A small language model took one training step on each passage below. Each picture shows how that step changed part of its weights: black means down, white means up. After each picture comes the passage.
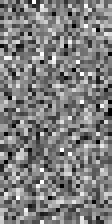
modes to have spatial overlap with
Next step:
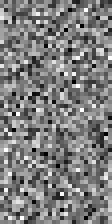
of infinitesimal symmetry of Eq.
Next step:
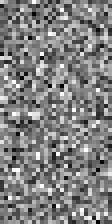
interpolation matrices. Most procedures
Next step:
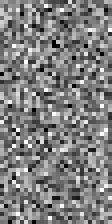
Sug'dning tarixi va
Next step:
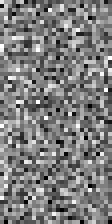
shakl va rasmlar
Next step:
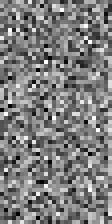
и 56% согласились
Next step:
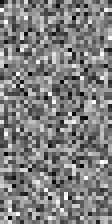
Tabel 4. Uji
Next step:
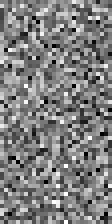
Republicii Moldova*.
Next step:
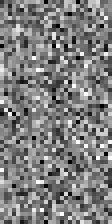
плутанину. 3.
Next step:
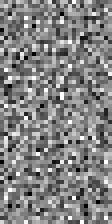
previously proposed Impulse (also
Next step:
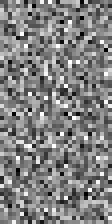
qilindi: 15-Fevral
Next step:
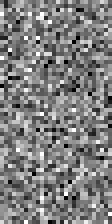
el futuro las acciones que
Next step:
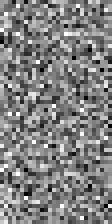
vooral in de vorm van
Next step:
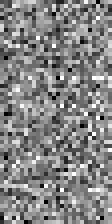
Для досягнення
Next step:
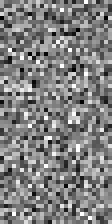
до охоронних списків
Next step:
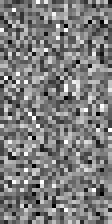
The proper motion uncertainties of the
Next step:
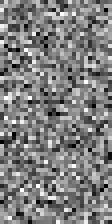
de acciones para la prevención
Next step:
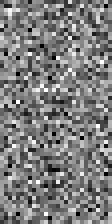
e outros com mais de 4%.
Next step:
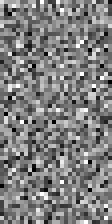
000 steps were used to sample the
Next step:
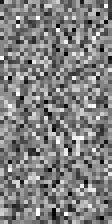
sharp singular coefficients in lower order terms.
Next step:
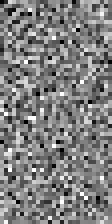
effects as we will explore deeper
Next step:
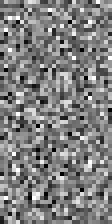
\end{eqnarray*} Define \[
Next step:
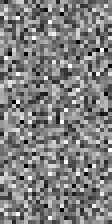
Rahmonova Mavluda
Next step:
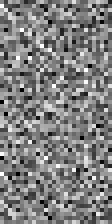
змістову групу
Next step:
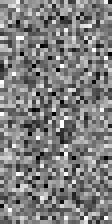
\chi(M)$ can be written as
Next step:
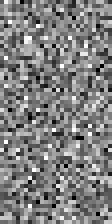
easily obtained from the Cholesky
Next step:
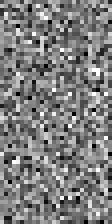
* Intusschen, het Hof
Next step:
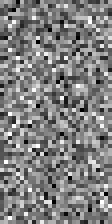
this subsection we apply the corresponding cuts
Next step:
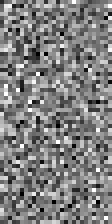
\[ \lim\limits_{x\to
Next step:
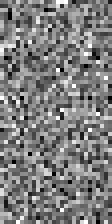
similarities with FRBs and
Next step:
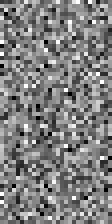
М.Г. Обучения
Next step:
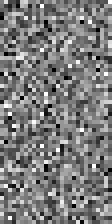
relevant in another? The answer
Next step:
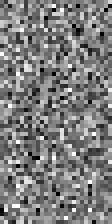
optimal number of engineering
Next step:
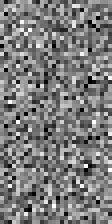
влиянию различных
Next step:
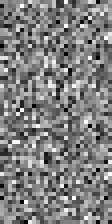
Energy. Compatibility of
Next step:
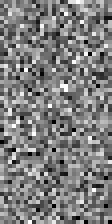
For a Lie algebra $\g$ we define
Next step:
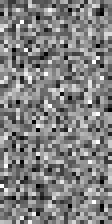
wizerunkiem obcego
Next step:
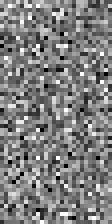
\frac{(\gamma \cdot Q)}
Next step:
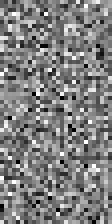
$\mathcal{T}_i(f)$ models
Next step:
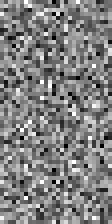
(2.7) the general necessary condition
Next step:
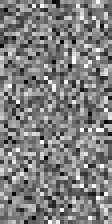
hematocrit (0.6)
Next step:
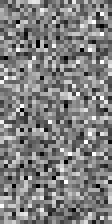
now observe that the moduli of the
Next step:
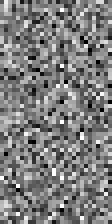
haqda o`ylab ham
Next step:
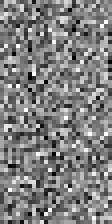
time on target. \lhs\ was
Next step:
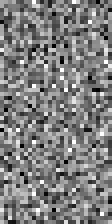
not exceeded at any date.
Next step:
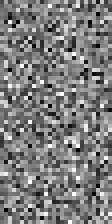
referred to the optical radius
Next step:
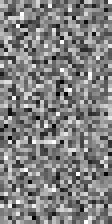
trovarsi leggibile,
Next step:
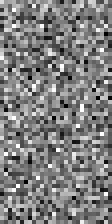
event horizon can be a flat,
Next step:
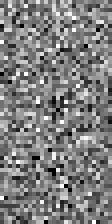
combined observations. The spectrum shape of
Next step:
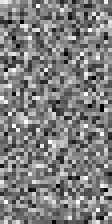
barham berdi. Professor
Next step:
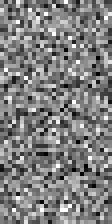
el templo de Minerva en
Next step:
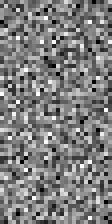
a necessidade de destacar, a
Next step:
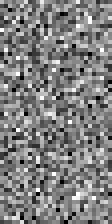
yaratish maqsadida
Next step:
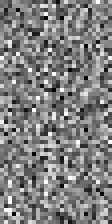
diajarkan. Pemahaman
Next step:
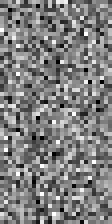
$g \widetilde{g}=1$ and
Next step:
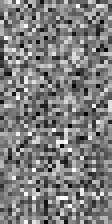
time and obtain an upper bound for the risk
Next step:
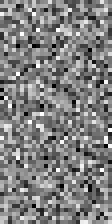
que possam induzir a erros
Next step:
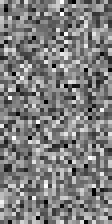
the cases for $nV$, with
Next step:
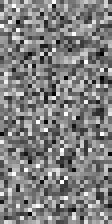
fibre over $t$ can be identified with
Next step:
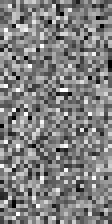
from (and therefore determines) a
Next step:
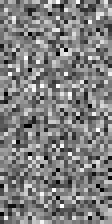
more parallel than if there were no
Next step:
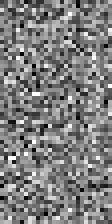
}% \providecommand
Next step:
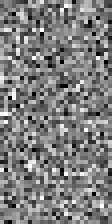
oncological syndromes, as well
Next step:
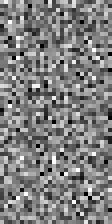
\end{equation} where $F$ is
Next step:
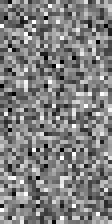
result, they are widely used for magnetic
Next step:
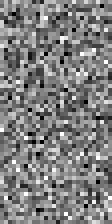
training is highlighted Key
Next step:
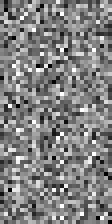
is expected to fully deploy nearly
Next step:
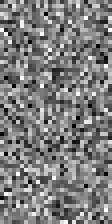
(student), cât
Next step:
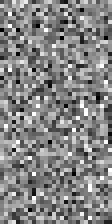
contribuyó desde su propia
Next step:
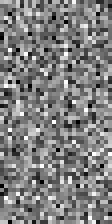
application. \section{Differentiability
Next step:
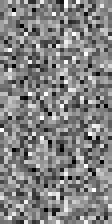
= p) Full_U =
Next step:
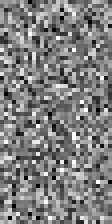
with complex coefficients. Using the diamond
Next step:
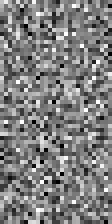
set to $\gamma = 1.4$. We
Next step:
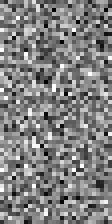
um modelo educacional, com a
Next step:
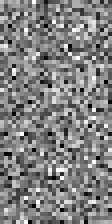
Our result for $T_c$ and
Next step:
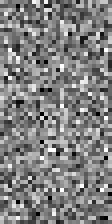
is susceptible to the forces of
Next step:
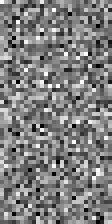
activation dynamic on the set of
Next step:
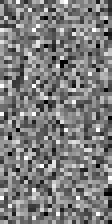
by its $L^2$-norm. The
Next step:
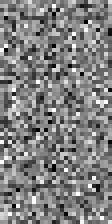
influence of ambient temperature, wind
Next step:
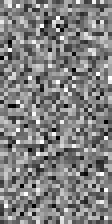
normally taken over a finite time
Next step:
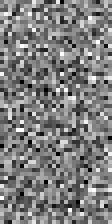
r} \def\bbC{\mathbb
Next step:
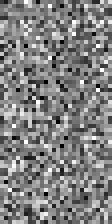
которые приводят
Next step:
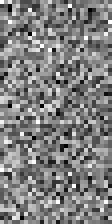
universal Vassiliev invariant based
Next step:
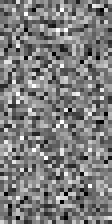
and telecommunications and
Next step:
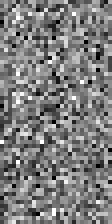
very strongly on the choice of the
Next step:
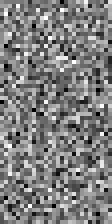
with the first seven dots having
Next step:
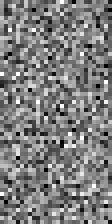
single cell as a circular area with
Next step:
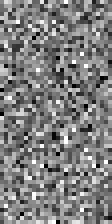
equivalence. For an unconditional basis
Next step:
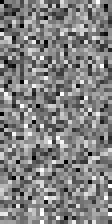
principais elementos que constituem as
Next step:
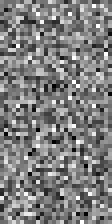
a high degree of correlation between higher-order
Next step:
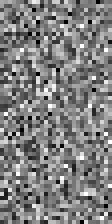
boundary of a 2D system is verified by
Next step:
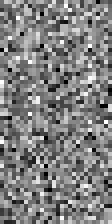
optimizations are more difficult. These
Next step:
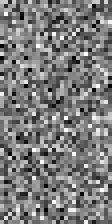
с кожей. От 4 до
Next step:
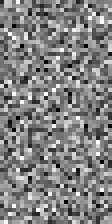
the Mode Coupling Theory
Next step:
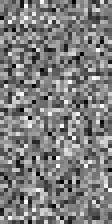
= - \betap \bvc
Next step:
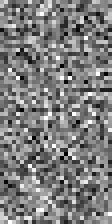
Baumbach, Katharina
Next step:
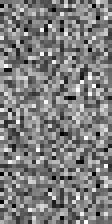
(TAUS) provides a
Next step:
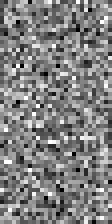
configuración de la trama, la
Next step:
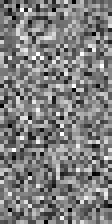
followed by accretion as the low mass
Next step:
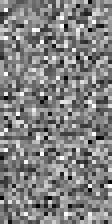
consists of \begin{equation}
